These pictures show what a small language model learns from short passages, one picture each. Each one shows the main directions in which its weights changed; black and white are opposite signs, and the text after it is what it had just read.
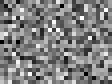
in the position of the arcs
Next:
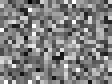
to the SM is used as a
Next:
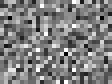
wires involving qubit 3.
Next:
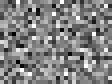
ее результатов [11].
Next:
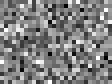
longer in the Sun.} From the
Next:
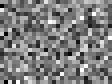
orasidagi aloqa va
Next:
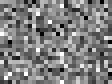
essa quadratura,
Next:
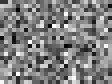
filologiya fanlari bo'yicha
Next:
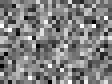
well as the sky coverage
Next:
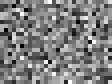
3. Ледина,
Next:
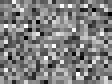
team, with support from the
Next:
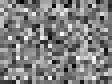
Theory of Consumers
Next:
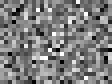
subtracted from all {\tt
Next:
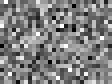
urbano integrado e
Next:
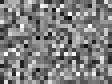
time limit ($\mathrm{ t,
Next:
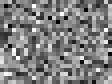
also imply a spontaneous
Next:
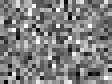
cómo puede terminar la
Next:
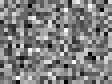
these equations into the inversion
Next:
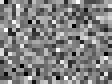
kattalik, masalan,
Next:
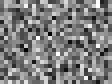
from the CP-restoring
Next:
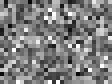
\\Feature reduction and loss
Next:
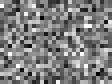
do terreno) e
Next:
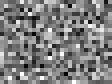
a partir de questionários aplicados
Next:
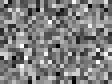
underlying this article are available in
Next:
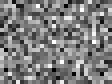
dapat dipengaruhi
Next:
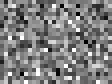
переменной скорости
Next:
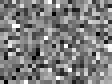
de classe e revistas
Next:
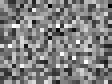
them in a lead-free
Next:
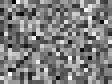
a scaler synchronised
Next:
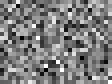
Diesen Aufbau
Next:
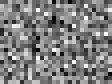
no guarantee that this
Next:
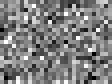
a substantial number of
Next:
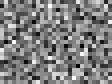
ação integral, ampliada
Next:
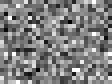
shaxs kamolotidagi
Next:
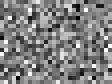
calculated effective masses are relatively large for
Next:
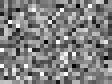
the traditional multiwinner
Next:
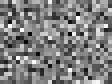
focus on generating a set of
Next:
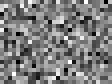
the third mode, we can determine
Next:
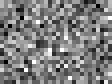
school culture, appropriate physical
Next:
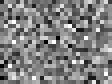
the sampled maximum error as the
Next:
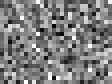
point of view. We then
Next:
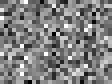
cellule possono perdere
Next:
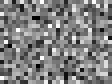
serviço da sociedade e
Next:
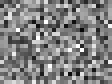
faolligining pasayishiga
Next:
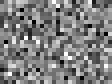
e títulos foi importante para
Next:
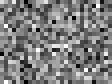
sont présents présentent
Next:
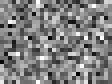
low-$l$ power spectrum to
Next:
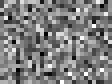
of the medium, the intensity
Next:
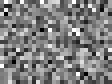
the MEPS data.}
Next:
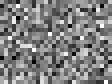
the concept of *detailed
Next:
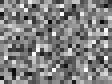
the kind of core which would
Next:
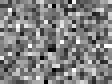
современных теплиц 2
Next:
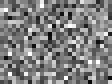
Existing methods learn the
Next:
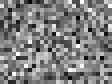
oshadi va bu termitlar
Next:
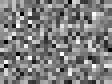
at half-maximum,
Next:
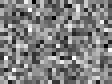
Here an innovative approach,
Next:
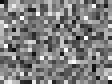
driving pressure; 3.
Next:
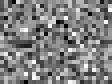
ale competenței
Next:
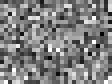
но не на всех
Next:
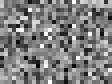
to illustrate the mechanism of the
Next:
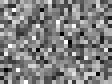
позначилися на
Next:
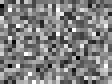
esta revisión se discuten
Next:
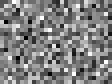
interactions, which are associated with the
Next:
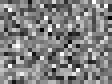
texto normativo brasileiro
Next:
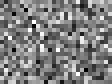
The E-Pharmacy
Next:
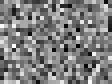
\emph{{Lorentz invariance
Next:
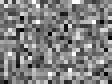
“Methodology of application
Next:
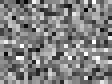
las complicaciones de la
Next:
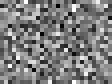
raw image recorded by a
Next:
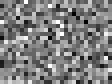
on BHs suggest that the
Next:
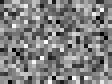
Purity) and used without any
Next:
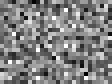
comunidad que no tienen
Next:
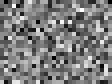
## 5. Conclusions and
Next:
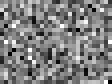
the critical temperature depends on parameter
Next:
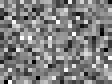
researches” 31 th
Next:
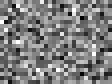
қаралади. Улар
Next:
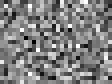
These effects may partially explain
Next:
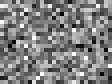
north pole, which,
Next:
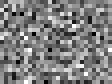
the RTF-phase distributions
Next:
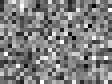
Q$_n$ species, and
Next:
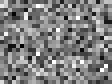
\bigskip Results and the
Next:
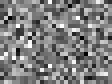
was used to simplify the
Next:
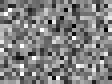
Так, одна и та
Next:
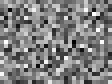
улице) НЕ
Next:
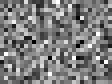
under the assumption of 90\% neutron
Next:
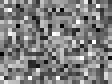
системний підхід,
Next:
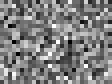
state transitions (e.g.,
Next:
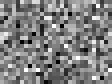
production of holes by kapton
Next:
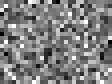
the image is indicated by the
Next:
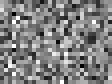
oddiy shingilga
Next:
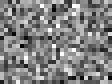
suas atividades entre os anos de
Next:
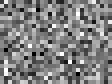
have been found to be flat where
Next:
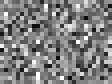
potential interaction that we consider here can
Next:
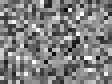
sharing a draft of
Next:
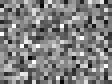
Nitride in the
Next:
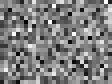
лишь США и
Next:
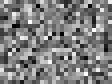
CNN model. **Figure
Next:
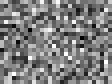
and tasks, in particular, those
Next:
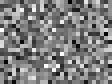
and the mixed-layer scaling,
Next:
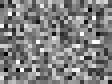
não há como falar de
